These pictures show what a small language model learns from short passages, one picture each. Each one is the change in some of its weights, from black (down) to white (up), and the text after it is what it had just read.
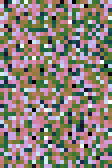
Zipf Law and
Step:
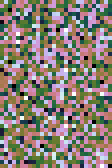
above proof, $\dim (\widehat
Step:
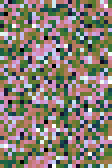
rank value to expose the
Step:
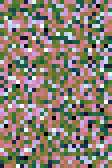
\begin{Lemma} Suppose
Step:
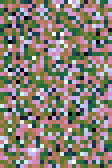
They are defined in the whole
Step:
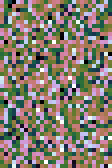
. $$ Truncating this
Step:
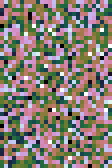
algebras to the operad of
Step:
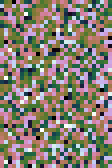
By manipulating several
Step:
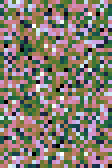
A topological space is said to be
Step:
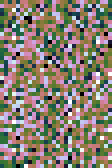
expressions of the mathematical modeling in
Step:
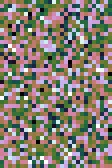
us introduce the following formalism. Given
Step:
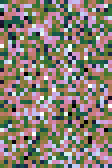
the process without disorder. If
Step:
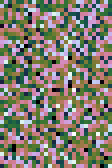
respect to all their arguments. We also
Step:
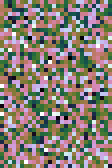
hand, normality for estimators of
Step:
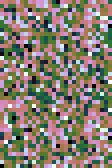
the theorem follows. As for part
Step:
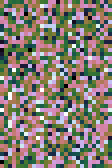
the two extremities of
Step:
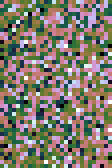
us discuss the relation of
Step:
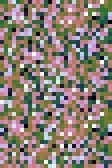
[\epsilon,1]$ and $\Sigma
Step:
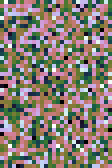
choice model. In the following, we
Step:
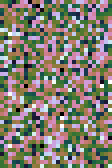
is done by alternating gradient
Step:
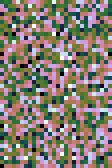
$h_j$ remains bounded
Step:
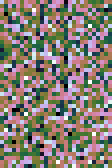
all such operators we denote by ${\cal
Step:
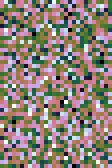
differential equations. Since any linear combination
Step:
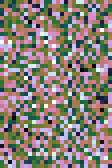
is zero. This additional assumption holds,
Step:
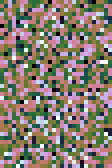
date} % The correct
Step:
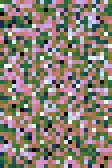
the mass matrix of the basis functions
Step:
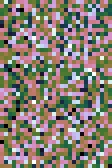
analysis of real functions and approximate algebraic
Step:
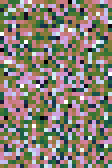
a given LDO diverge
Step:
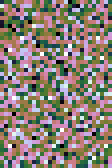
the hyperbolic metric, representing that
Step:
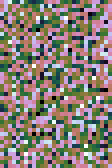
Fibonacci Tree
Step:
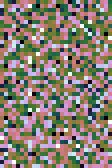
with a perfect residue
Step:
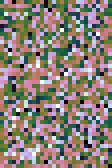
There has been significant additional
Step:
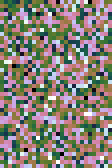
$\kappa$. Thus there exists a suitable
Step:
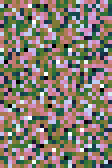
line drawn earlier on
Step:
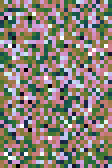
parameters are proposed as 0.01.
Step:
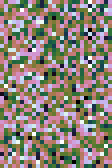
\to \Pic(X)
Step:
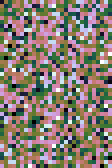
defined by using the unique translation
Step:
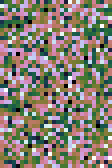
the context and the user.
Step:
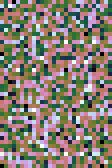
Let $k$ have characteristic zero.
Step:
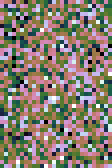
We use the variational formulas in terms
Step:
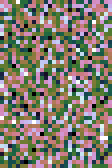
we compactify the example in
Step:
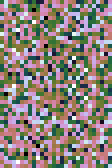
\ref{const}. Some
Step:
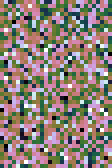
condition of universality of metric spaces
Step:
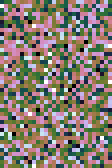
the limit domain $\Omega_\infty$
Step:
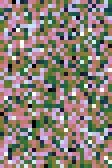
= \nabla \cdot \left(
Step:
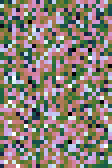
the potential oversimplification of complex
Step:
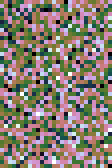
different from the usual one we have been
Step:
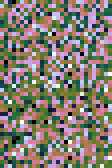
apply to corresponding components of the solution
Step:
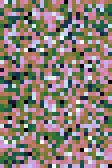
great interest to know the
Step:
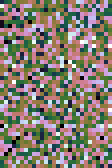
the boundary defining functions $\mu$
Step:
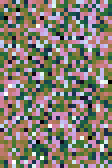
$$ as is easily checked.
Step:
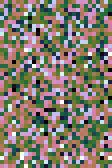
diagram as in (\ref{regular
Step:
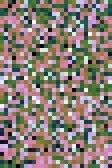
follows from the K\"unneth
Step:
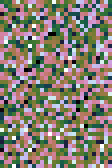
$f(x)$ with the variable
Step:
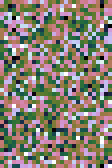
\textbf{Corollary 3.2.
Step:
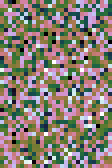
satisfies the Lindeberg condition. For
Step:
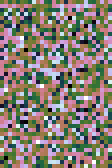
are able to get good enough lower
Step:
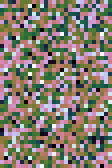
where $c(p)$ is some
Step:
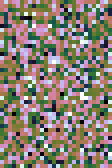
type considered by W.Chen in
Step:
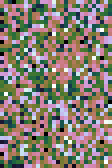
by zero, we consider the spaces
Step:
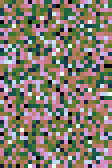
is, to a good approximation, a
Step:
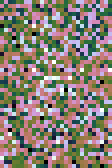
density $\delta_k$. Moreover,
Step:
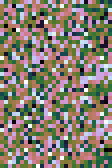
So, by Fubini's
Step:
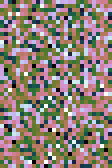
sharp. For example, Figure
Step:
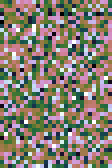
two categories is very subtle,
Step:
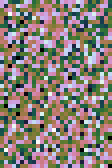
affect new site selection in
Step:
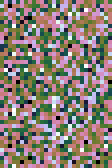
more explicit examples are known: discrete
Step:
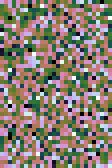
the non-stationary case,
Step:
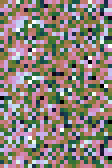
\in \mathbb{R}$, where
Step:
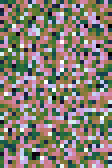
is a $v>0$ such
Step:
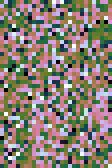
same valency) which are
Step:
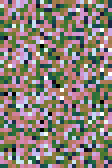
maneuvers. \newblock
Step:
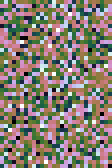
linear dynamics. The results are obtained using
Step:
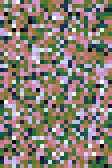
example, $c_1 =
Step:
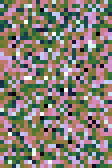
of $\hp'$. Since
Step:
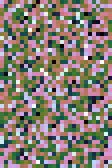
de montrer que
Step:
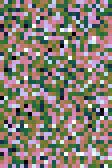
class $I$ of maps are
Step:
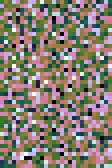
$\t'$ is a degeneration
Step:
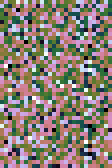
again and H\"older's
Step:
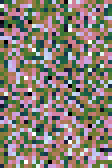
the set of all subsets of
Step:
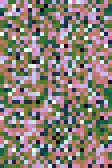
for instance in the system constructed in
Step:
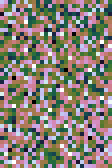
for rational points. \bigskip {\bf
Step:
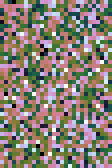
by a coordinate transformation depending smoothly
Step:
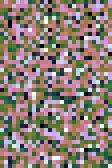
Mersenne numbers}
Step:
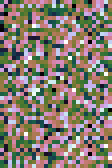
rank of the 2-form
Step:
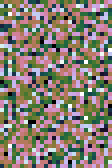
F. Trihan and
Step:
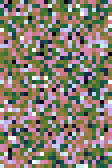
following inequality holds \begin{align}
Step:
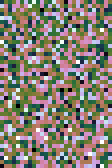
and $N_1\vee
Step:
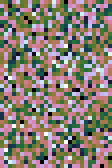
which contradicts the fact that
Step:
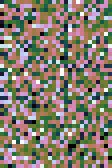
the existence of an analytic, {\it
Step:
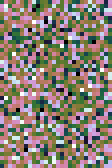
\bb$ is at least
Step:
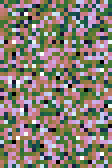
denote by $H^0F$.
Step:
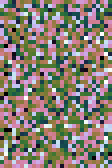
algebra \[ \Lie H =
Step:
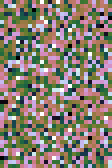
will simply refer to both versions as
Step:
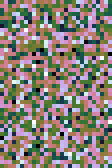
lines with no double points.
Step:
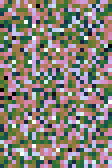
meager set of real numbers is
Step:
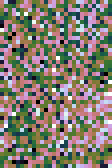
proposition, it is sufficient to show that
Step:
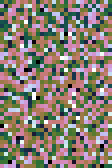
of integers $n$ with $\sigma
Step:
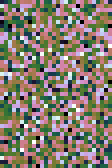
the two and doing some
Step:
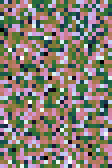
distance of $G(n,
